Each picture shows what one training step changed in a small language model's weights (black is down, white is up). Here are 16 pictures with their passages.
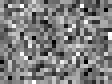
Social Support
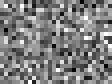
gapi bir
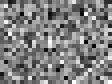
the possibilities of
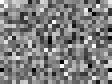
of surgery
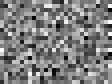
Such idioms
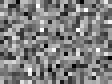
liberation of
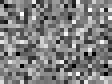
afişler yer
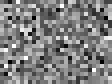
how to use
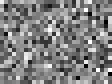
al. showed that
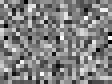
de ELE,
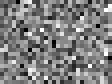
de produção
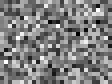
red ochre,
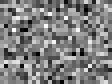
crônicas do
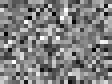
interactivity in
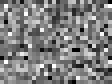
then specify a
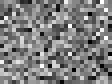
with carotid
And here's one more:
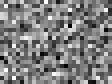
Change as
